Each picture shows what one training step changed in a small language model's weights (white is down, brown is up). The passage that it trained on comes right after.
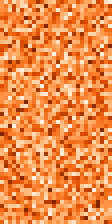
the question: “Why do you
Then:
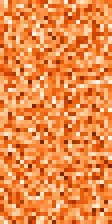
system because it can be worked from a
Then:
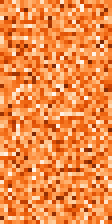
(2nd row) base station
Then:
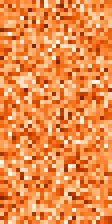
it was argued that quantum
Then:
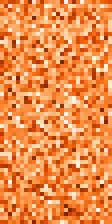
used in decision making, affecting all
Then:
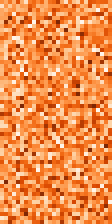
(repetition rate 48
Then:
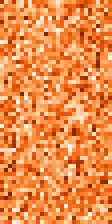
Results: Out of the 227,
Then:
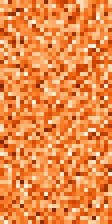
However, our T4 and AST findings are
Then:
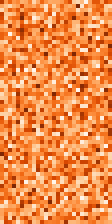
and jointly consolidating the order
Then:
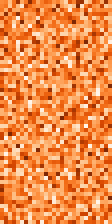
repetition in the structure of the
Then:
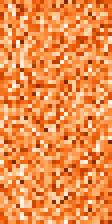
are obvious from the various randomized
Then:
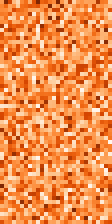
the Modified Kessler repair and
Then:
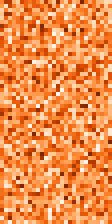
rating current is taken as the lesser
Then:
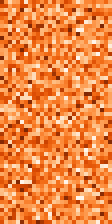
- \alpha \max_{y
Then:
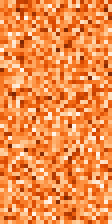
[7] and anesthesiologists
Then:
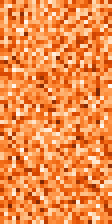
of the portfolio,
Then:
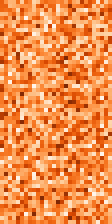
this study. This approach assumes that the
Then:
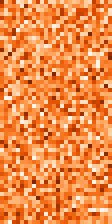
of the product), chemical
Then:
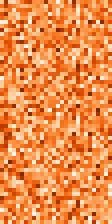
written surveys and a
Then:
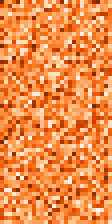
Since then, FMS have gained
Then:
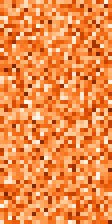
tackled the quite known problem
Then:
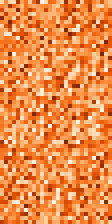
Application Programming
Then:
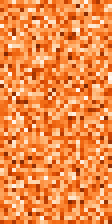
impact on consumer buying
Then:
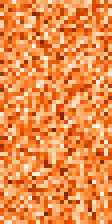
OBG, Mahadevappa
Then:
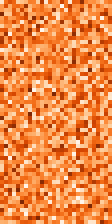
model for various translational researches, and
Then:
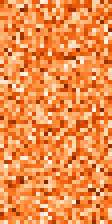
Na₂O₂ fusion followed by
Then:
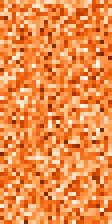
in practice, particularly during the development of
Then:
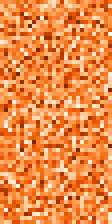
be safer and provide more complete
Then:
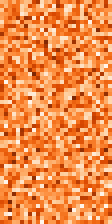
delle Ricerche CNR,
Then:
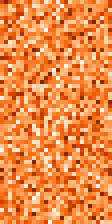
All non-operative and
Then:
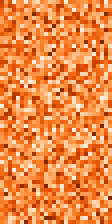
results showed a variation on growth and
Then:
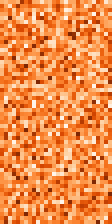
9. 21. Thompson
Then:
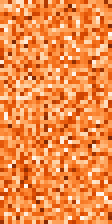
in spiral layer, and so is
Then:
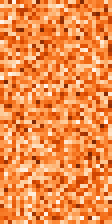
students can honestly report out the
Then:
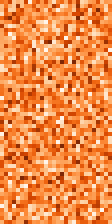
"caliphate" across the
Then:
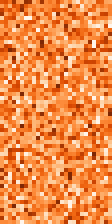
Results discuss the rate of compliance
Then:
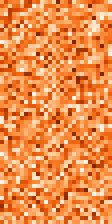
Consequently, this study which was designed
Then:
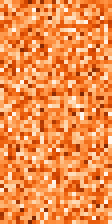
and live examples from the CBF
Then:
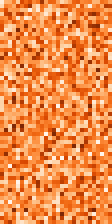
An adjusted R-square
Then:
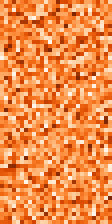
Chart 2: PDW value
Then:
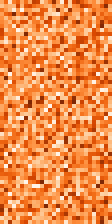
of Paper and Pulp mill
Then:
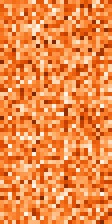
South - Southeast Asia and
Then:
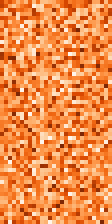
review. The process of collecting data was
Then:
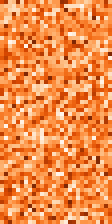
high literacy level. Up to
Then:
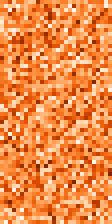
relatedness. If a virus
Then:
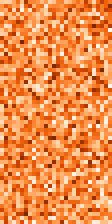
aviation management, organizational culture
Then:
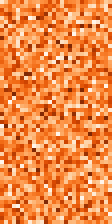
simple mechanical bead-milling
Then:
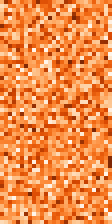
and forms salt with mineral
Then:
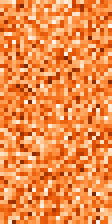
Arjun Agarwal³,
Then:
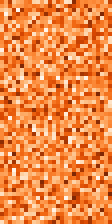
avoid eating and drinking
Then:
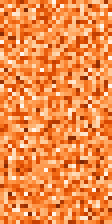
and secondary literature on the topic?
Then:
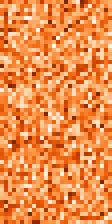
most successful in meeting these
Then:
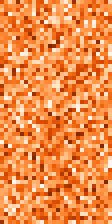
used as adjuncts in decreasing
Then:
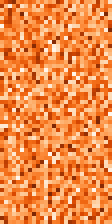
in the Third World.
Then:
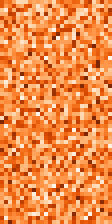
the video with a given amount of
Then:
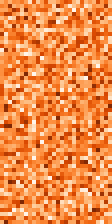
children's literature, e.g.,
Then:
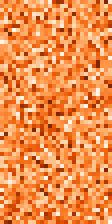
the Katsura River in the
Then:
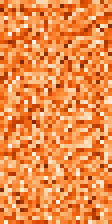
Product: `Food`,
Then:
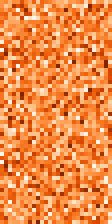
losses and undertake sufficient system
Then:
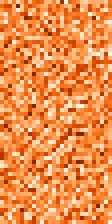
policy and competition policy with an
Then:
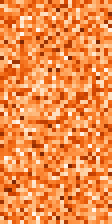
anti-inflammatory, and
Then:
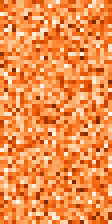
present method and the method which is used in
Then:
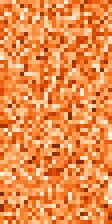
for seven instruments' and
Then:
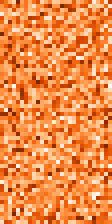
Fig. 5. The images are
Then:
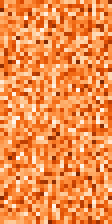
the abdominal circumference after
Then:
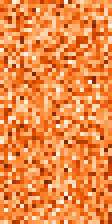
women were randomly chosen to
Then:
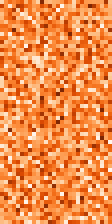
a significantly higher visualization skills
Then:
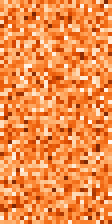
that the innovation being tested can improve
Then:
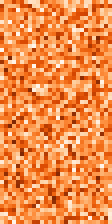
dominant treatment technology, supplying
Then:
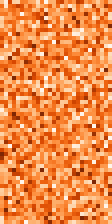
soothe, and support societal
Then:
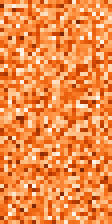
by other donors, potentially
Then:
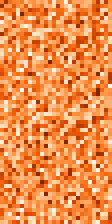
industries, in the area of drug design
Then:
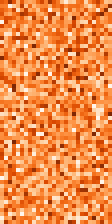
This paper examined how the characters in
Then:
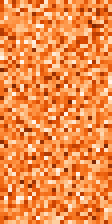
and intended source of financing for
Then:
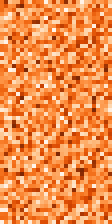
between knowledge levels of inclusive education and
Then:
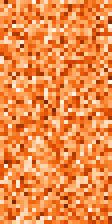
excluded. But 10-min
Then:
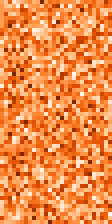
different temperatures (45, 50,
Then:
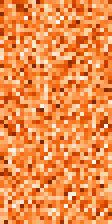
and traditional warning systems
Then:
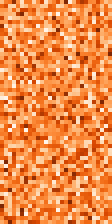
errors need to be corrected
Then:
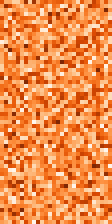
at various *W* values. Fig.
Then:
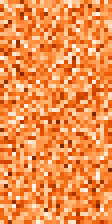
of the Zygaenidae
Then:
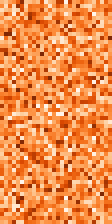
Erick Giovanni
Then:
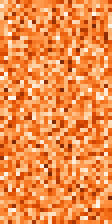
data analysis, drafted the initial
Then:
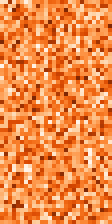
In all these cancers, survival
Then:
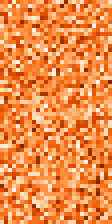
complete certain other reproductive
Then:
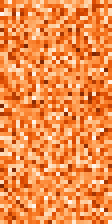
obtained from public domain such as those by
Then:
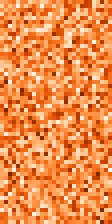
the State Secretariat for
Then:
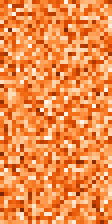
and reforms implemented in our
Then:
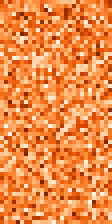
13, Pearson correlation
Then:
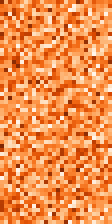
challenging. In this study, the
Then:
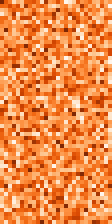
(C) predator *O.
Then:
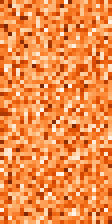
also succeeded in including almost
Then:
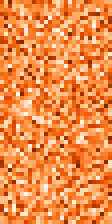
powder which passed through an
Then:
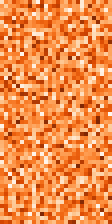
conjecture that once the Lab
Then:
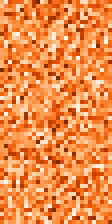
used were of AnalaR grade.
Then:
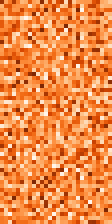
and a *disagreement set*,
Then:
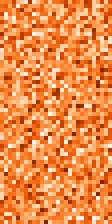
communication with stakeholders, enables
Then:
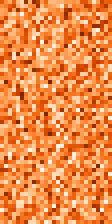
Struct. in Comp.
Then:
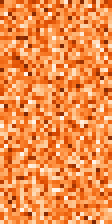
replies Harold Von
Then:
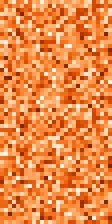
acid allows to modify the
